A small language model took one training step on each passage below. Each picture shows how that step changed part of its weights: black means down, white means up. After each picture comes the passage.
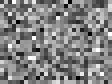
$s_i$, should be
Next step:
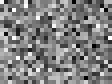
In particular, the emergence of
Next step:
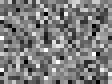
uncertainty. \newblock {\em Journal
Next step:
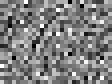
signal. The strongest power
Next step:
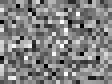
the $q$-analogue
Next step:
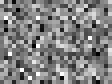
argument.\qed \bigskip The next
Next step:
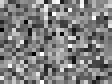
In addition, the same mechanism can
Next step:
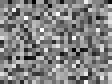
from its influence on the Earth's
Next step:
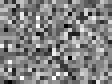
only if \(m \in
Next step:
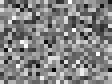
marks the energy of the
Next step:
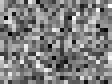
is full over a unital
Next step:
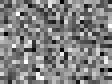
with frequency and the photon rest
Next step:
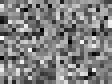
for any vector $X$, the
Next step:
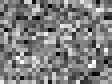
& f(t,\alpha
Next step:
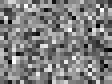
Principles of plasma physics},
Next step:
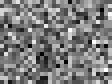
Springer, Berlin.
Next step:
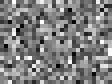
undergo alternate periods of cooling
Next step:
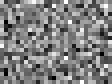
has hence been in darkness for
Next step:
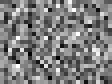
shock moving with variable speed for
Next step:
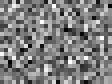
jets must be identified as
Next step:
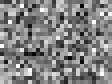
calibrated according to the preserved
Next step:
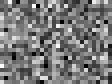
buoyancy effects.
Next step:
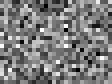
quasi-estimator that,
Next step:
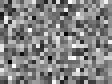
F}$ de classe
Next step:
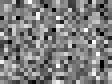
transfer method. 100nm of
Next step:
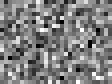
and thermal conductivity respectively. The
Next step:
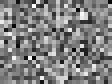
by the most general solutions with
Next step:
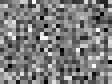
(the latter are shown by open
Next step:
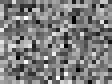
the leading twist approximation by two
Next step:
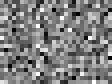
conditions. \end{abstract}
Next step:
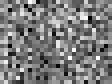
theory to practice, the verification of
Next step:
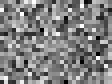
Hamiltonian $H_{r}$. In
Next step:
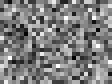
$\g$ be a simple finite
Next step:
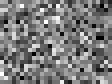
Fourier variable, which leads, after
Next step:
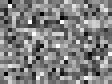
plays a guiding role for
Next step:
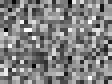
before microscratching.
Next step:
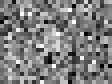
solution $\big(Z,\
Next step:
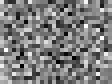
that the Euclidean action has an
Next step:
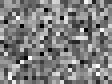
a near-exponential growth
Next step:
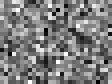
convergence rate of OGM, and
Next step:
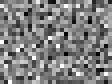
managed by the French
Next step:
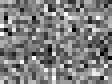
nanoparticle under the 3 different
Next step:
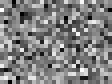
solving the above problem. We need
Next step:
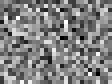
University of Zurich}
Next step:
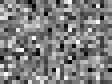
exists at least one minimiser
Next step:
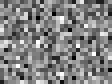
\subsection{Noisy energy
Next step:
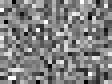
gives satisfactory result. The
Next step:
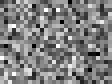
challenge. We then compare the
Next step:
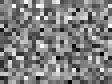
the column vector in $\V$
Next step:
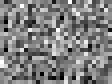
together with the broad peaks at the
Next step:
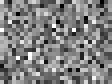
which is a deformation of the classical
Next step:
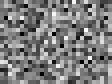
of observed fractions almost identical to
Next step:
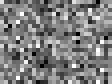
all $j = p,
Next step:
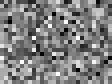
state which does not depend on the
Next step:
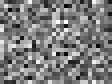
the best tool one has to search
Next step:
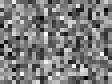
\emptyset.$ Following the classical
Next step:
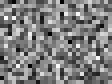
\rightarrow Z$ strongly in
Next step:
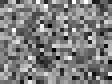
of nonclassical states of light,
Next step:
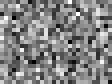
\begin{theorem} Any
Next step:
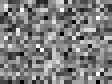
us associate to each point
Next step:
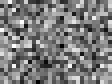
Therefore, the following simple observation holds
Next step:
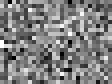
``saddle point approximation" is
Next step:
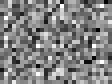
\\ \end{tabular}
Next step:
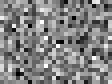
signature studied here and has only
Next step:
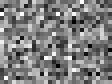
the nominal stress vs principal
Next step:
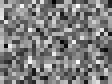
a generating function for score vectors of
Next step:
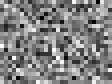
similarly $ p_g =
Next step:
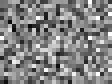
be semialgebraic. As
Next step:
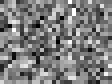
harmonic ($l\approx23$).
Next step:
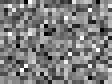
$ and denoted also by $
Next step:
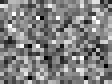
mass and distance is shown in
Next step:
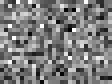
goal of imaging is to estimate
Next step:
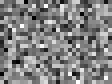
\mathbf{I}_m &
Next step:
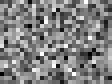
occurrence counts for the 12 LLM
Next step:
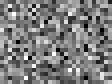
which is well within the reach of
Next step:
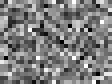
persistence forecast based
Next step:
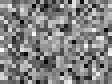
where, for a homothety
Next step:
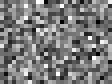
constants and derived mechanical properties is
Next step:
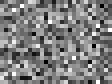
period of accelerated expansion of the
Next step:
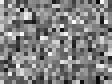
by the edge colored by
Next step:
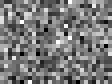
GTSP, we want to
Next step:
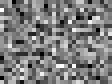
isomorphism. Then both $V$
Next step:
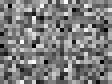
is automatically Polish. If
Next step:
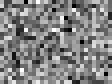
. \comments Over an
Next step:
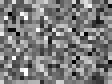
couplings can also occur in
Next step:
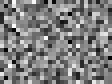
\mc{D}$ is a
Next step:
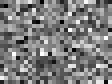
respectively, $g_j$
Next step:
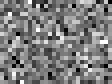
O}(N)$ per target
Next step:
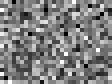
numerical results. Top to
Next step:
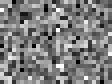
the previous section. This comparison is
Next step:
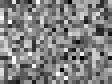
line is one on which the height
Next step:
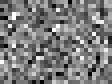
experiments. The strip width was
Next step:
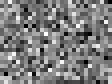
consider two different cases: 1)
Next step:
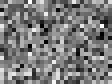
the three systems, is specific heat
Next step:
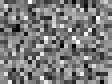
to zero in the system at sufficiently
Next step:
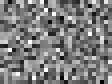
so this set clearly has order type
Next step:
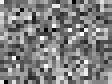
the binary positions relative to the
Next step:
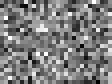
sur la signification d'un
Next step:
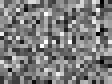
100 nodes each, and were
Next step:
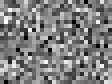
M-dwarf represented by
